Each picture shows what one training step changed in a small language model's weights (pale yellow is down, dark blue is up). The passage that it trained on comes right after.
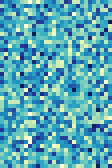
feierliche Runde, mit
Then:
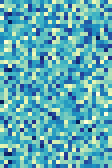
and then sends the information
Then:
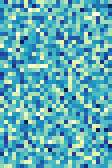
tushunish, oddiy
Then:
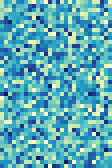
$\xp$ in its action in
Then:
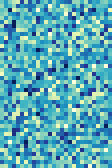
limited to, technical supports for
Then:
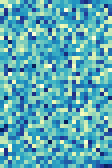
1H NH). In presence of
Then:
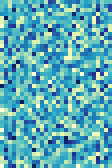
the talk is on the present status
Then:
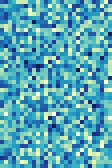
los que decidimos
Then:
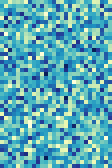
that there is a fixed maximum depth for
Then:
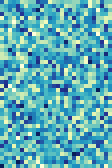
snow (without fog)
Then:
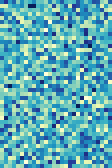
em conjunto a um
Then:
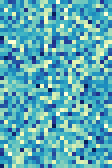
slobodnom načinu
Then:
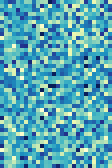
our formation. The candidate is
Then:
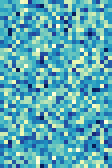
programmes is a scenario where foreign education
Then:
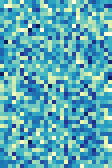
как для узбекской,
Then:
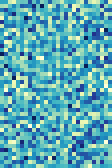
from other surfaces), therefore, there
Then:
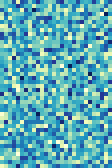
Bank 06 Owned
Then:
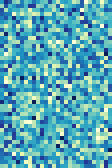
doctoral Universidad de la
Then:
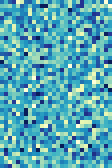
Therefore, we used the BLSTM
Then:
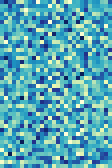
frequent deliveries or
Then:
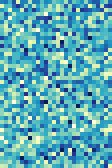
Breeding, Haryana
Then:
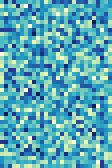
declare no conflict of
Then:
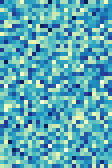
two remaining terms contain divergences of
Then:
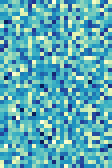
слова. Музыка и
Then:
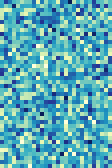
urg‘u beriladi:
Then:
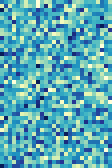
periodically withdrawn, filtered
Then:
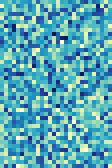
to water and sanitation services to
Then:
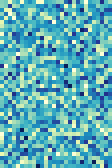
pandnoma ruhidagi
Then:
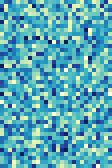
look at the ground state flows and
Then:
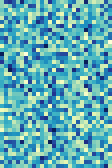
a fuzzy set the following
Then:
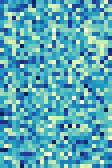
signalétique FCP
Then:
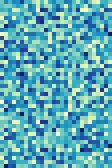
psychology and, to a greater
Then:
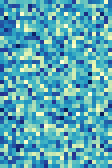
deswegen. Glücklicherweise
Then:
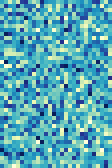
for Enstisols profile and
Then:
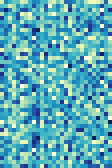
Онда толерантлик
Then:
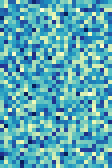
Surabaya. The development data collected
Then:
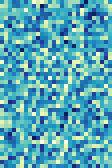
or more rarely in the
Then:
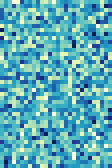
so'zlar bir xil
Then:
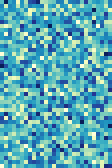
tasavvurga ega
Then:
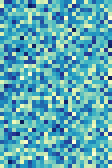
de uma doença,
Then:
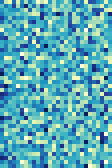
requests in high priority queue
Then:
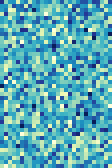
West Point. She
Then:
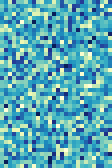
Federal do Paraná,
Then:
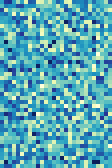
ambiental na APS A
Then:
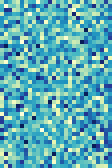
reason, if LBS detects that
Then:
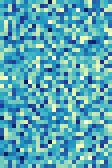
The individual beds range in thickness from
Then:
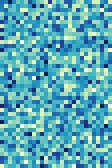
different allocations might be suited
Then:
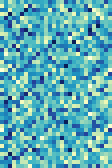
dB ripple in the
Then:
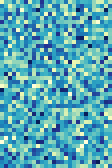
B})$ are compared with experimental data for
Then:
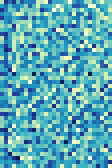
mare de consilieri
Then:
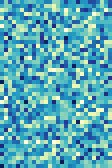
process of epoxy composite with
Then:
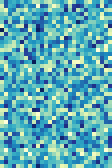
becoming increasingly populated as
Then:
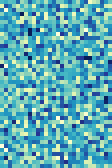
musavvirning niyati
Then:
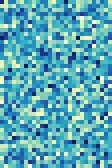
the resulting antiproton confinement
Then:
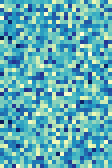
and subjective sentiment annotations
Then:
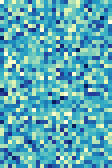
architectures and model Hamiltonians.
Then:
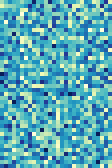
were defined but never created,
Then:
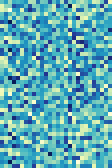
in HEP Preservation |
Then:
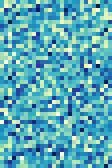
Now in Moscow there
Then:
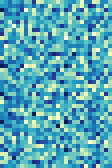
great number of 48.9 % and
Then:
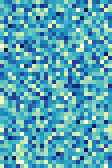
phase on the third baseline will be determined
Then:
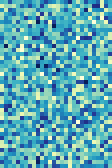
features of what is described in the following
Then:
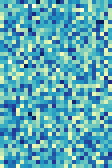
com o LDD.
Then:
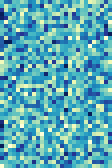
assessment is difficult; Age less than
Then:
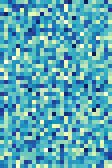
slows down scientific progress. An example
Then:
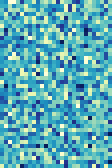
«Ta'lim uchun
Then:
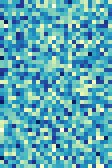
Programme Committees of
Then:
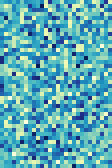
is displayed, the message
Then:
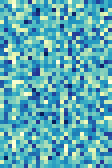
манипуляциям и
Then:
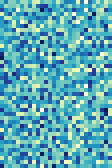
following correction \begin{equation}
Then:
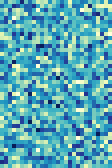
gesture, they had to
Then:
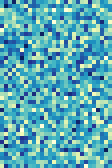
while the quadratic one is
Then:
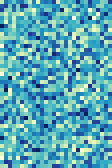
of the Risk Factors
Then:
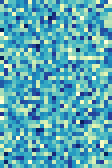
legacy of the Roman
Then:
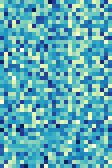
the contribution of each charge state. We
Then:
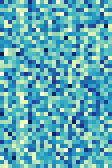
of mold occurrence have been
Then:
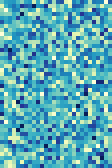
in developing technological standards and
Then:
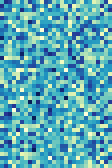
Зооним компонентли
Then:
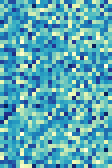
extremely significant. At the same
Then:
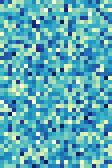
to have Alzheimer's
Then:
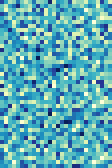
less cost and yield shorter
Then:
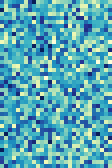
maintenance and availability, making
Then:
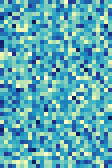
sucesso de qualquer processo
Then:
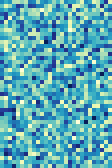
refers to this first settlement.
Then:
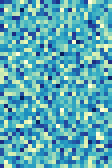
niciuna dintre
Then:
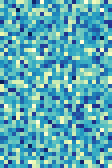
жизни человека,
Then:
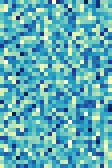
turli hayvonlarda bir
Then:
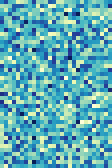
populations according to the EU
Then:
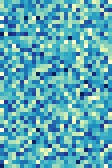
on the draft version of this
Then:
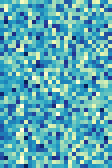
matrix is very powerful. As we
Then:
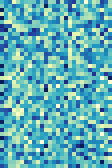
была предпринята
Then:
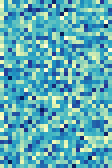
and get rid of his debt with
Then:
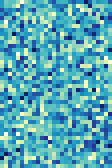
Nevertheless, active GS participate
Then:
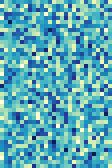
and also an uncertainty of the
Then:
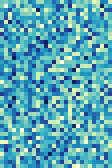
there is no significant difference in the performance
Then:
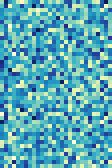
метод возвращает
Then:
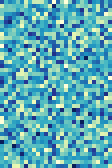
of ever more swift and
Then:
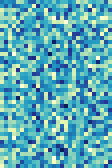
Mukhtar Shakhanov
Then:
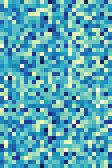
the signal direction denoted as the
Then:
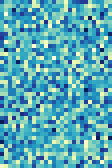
or helmets. Oculus
